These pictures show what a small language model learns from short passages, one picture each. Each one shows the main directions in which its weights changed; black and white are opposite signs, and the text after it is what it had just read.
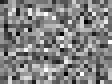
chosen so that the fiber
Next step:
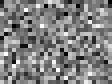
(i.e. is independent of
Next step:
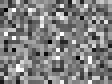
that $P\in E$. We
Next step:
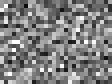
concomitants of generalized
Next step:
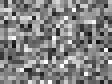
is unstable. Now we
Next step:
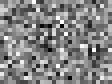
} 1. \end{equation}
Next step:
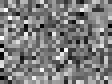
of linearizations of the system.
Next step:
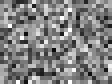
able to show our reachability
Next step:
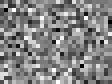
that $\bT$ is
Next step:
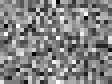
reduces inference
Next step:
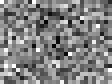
$u$. For $l$ points
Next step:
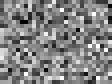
cells, demonstrating
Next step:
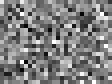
vector with points e1 =
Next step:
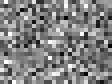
\prod_p \Bigr (
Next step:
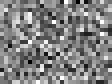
the average of the
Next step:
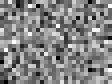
the parameter $\gamma$ in
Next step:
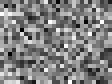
$C^\infty$-map of
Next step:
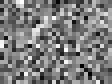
$ Combining these
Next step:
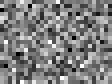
respect to the Killing form.
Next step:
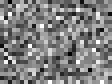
\begin{proof} Consider
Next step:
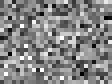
in several steps.
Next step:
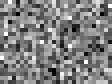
diagram of $K$ on
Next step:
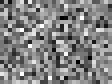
all $h \in H$,
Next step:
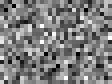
as follows. \begin{definition}
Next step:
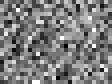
admitting interpretation as a
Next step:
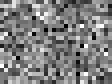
\thefigure. #1}
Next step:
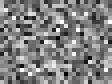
it is single-valued on
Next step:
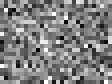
of examples that are connected but
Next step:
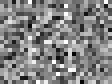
get back to $\lambda$
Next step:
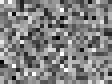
a $\mathbb{R}$-linear
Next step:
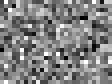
componentwise sum of the maps
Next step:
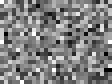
$G$ be a group containing
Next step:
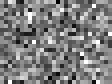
$\tau$-convergence of
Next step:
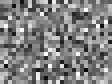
project funded by the City
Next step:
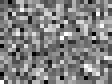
a polynomial of $\bar{a}
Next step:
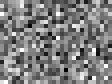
variables obey the
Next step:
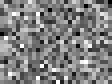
the nuclear norm of
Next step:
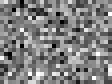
so its classifying
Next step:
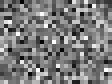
for the coefficient, either
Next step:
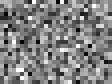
at $P$, is positively
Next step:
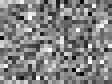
and $A\subseteq \E$,
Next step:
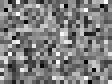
of derivative based on the
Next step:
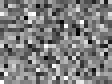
endpoint and cannot
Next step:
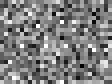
switching colors in
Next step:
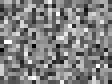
totally null.
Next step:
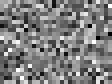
integration by parts, the
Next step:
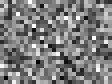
\eeq By the very definition
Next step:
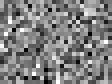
Using (\ref{log}) we
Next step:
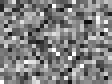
reduced ring that is finitely generated
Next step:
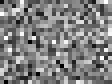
complex manifold $\Omega$ has large complex
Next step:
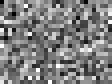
Similarly, one can define
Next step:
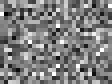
density, ${{\rho
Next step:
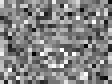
1. \end{gather*}
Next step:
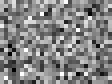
negative crossing
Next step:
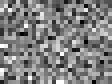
for these invariants are
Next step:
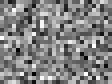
second set $\cS$, the definition
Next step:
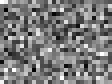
\cc$ and define the
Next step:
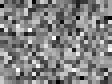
To connect the process
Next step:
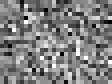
a well-posed boundary value
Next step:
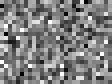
to study the monotonicity
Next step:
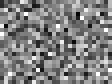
wasted on calculating
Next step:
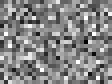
fractions is in the last part
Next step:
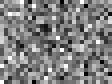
only if the preimage of
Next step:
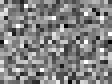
joint density of
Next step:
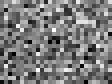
next that the isotypic
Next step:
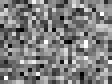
FC datum (equal
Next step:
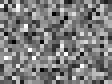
union of relatively closed
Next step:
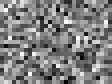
and new. In \S 4,
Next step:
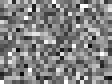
X \setminus V \subseteq X
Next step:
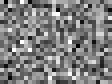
with compactly supported
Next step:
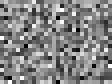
\alpha \cos^2
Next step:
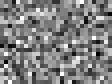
}g\}$. In the sequel
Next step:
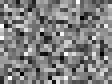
Lax & type2 &
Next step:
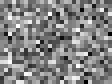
procedure for energy
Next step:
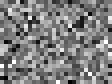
tool for our further
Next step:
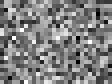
result and proved that if
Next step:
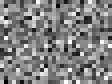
custom finite-dimensional optimization
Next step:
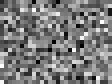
< \gamma < 1$, we consider
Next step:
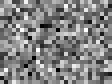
as $h \rightarrow 0$.
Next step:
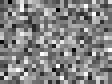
a pair $(P,\mu)$, where
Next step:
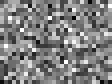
but less effective,
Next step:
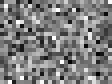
corresponding to $(B_2)$,
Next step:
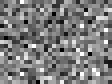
sinks positioned at the
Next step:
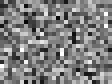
a uniqueness result for limit
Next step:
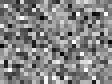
& Objective function of the
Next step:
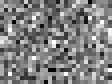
degree $n$ that splits
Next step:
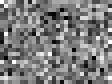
$H$ be an element of
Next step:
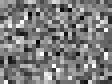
\label{Sect 3D
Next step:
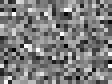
always two double positive
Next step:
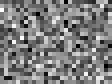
after ignoring the
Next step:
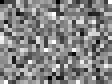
4$ be the five
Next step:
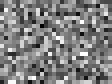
[1]Department of
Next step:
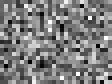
In other words, the
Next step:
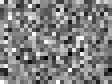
each $\lambda\in V$ is
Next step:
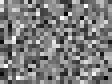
$z \in \Omega$,
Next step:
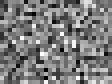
and acknowledges the
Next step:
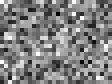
blocks over the projective
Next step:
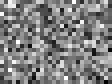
which are analogous to
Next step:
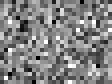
Wales, UNSW
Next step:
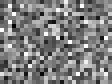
accurate approximation of the
